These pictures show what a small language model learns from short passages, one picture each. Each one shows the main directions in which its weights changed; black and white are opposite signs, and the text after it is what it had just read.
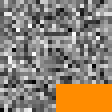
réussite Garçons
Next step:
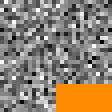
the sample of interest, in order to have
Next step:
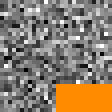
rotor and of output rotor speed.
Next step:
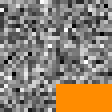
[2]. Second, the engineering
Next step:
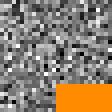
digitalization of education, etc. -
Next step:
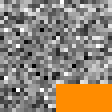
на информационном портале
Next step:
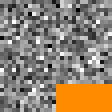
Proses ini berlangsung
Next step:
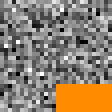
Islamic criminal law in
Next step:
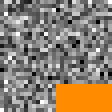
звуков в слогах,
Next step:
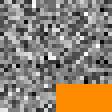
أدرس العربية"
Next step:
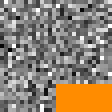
the legacy of the colonial years
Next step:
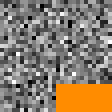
with focus on the population of *Unio
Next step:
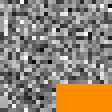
macam tertentu,
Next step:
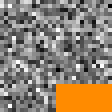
задача должна
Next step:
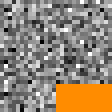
of users bound by security policies.
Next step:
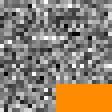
to'plash va kengaytirish
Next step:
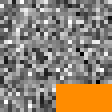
agressivas do século
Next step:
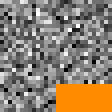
mask and without a mask with high
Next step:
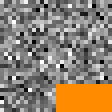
various political figures no matter who is
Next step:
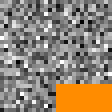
Costa & Leticia
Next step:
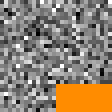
several predictive models are examined for
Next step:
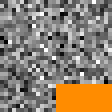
riguardavano la
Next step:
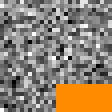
и народов Африки и
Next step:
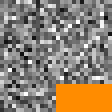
which further gets ulcerated and
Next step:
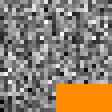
tanqidiy tahlil qilish; -
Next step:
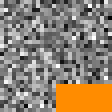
results obtained prove that DL plays
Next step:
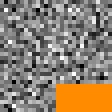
the initial diagnostic impression
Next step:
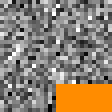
oshirilishi lozim bo'lgan
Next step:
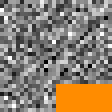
pernas inquietas,
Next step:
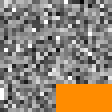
in the left eye for male
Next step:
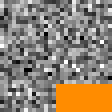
хусну ҷамолаш
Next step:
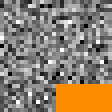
: навч. посіб.
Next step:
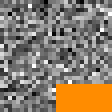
továbbra is az
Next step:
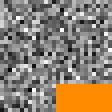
Rather we should be promoting
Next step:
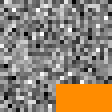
the microscope.
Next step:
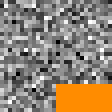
GOx (MAPCG
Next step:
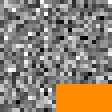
the stairs with particular attention to the
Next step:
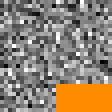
реализации и контроля
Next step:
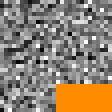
кундалиқ, доимий,
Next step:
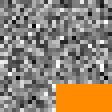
a possível associação entre o
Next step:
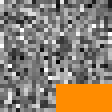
Спорт может быть
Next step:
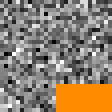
baland bo'lgan binolarda
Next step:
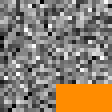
bosimi oshishi)ga
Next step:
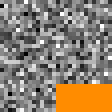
proyectos resultantes de la
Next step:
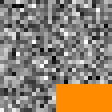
- Es un espacio en el que
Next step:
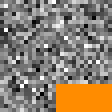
estimated at 20–30% and
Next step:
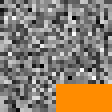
website The audience belonged to different
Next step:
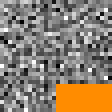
can be done as follows: ``` $
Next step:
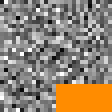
automatically label the names of
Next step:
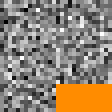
Als sluitstuk op
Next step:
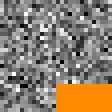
олдини олиш учун турли
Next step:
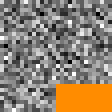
power; it is utterly
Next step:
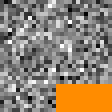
of Anopheles mosquitoes
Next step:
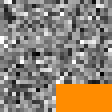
the Baeyer–Villiger
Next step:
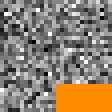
Acesso em: 26 de
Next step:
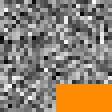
No If **Yes**, please provide a
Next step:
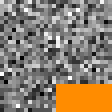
характеристик аппарата
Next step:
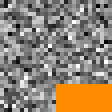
black and white image of breast
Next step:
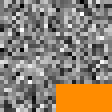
tushunchasi o'zining
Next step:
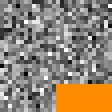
obtained FTIR spectrum in comparison
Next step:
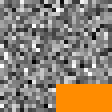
simulates well the hierarchical structure
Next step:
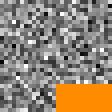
varias sesiones de
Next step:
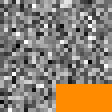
ini diambil dari peserta
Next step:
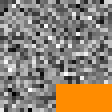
Computer Science. Revista Educación en
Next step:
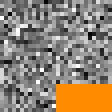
ortografica, destinata
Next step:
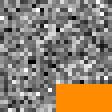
the use of independent learning methods improved student performance
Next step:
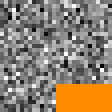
a coupler and single nut
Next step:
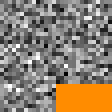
= Et, Br or Cl)
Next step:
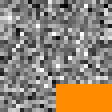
is non-intrusive and does
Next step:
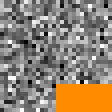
blocks of substances. From a
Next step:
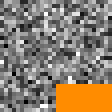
are ON which leads to an undefined
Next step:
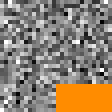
procedimenti induttivi e
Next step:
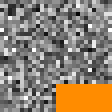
M. Pavelsky,
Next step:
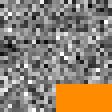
va qo'shimchalar
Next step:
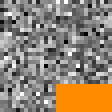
segmentation of text in low quality Thai
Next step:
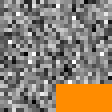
asosiy tuzilma birligi
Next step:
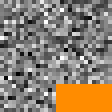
and assist in its implementation where needed.
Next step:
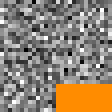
Methods 226 adult patients with
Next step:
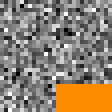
acetonu a toluenu
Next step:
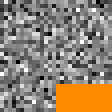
учебник по литературе
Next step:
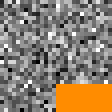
РЄ та є основою для
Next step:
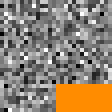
та «територіальна
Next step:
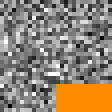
oral, de igual manera
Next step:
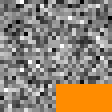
tubos de centrifuga de
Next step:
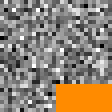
the improved estimation precision and
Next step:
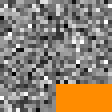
oid qiziqarli
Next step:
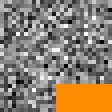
evaluation of business credit ratings or tax
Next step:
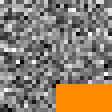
Shu bilan birga, tog'
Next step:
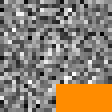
(\mathbb{C}_\alpha -
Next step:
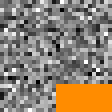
the Working Group. (June,
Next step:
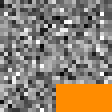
нарса ёзилган. Бироқ
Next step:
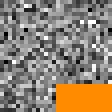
Hospital of Babeloued
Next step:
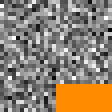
Patna, Bihar,
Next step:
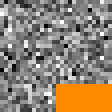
EFL Learners' Engagement and
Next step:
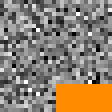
ce qui n'est pas humain,
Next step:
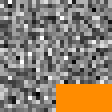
SHAKLLANISHI VA
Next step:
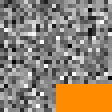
by a single sensor, and confirmed the
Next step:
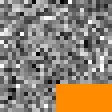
period of June, 2020 to May,
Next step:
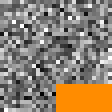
seres humanos salvajes
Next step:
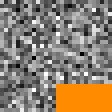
school is centrally located and can
